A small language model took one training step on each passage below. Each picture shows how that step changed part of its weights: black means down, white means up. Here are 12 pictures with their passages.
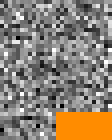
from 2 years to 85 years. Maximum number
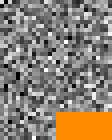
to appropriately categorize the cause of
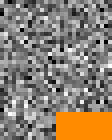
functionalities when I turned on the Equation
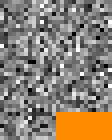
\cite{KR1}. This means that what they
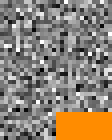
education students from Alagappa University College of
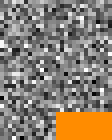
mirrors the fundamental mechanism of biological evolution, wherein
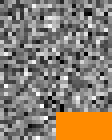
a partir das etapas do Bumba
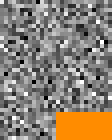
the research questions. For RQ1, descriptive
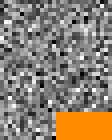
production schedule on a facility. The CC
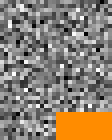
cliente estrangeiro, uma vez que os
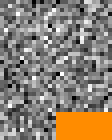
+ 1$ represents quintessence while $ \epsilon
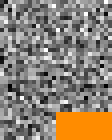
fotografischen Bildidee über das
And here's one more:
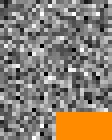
for 20 seconds at a temperature of 100 million
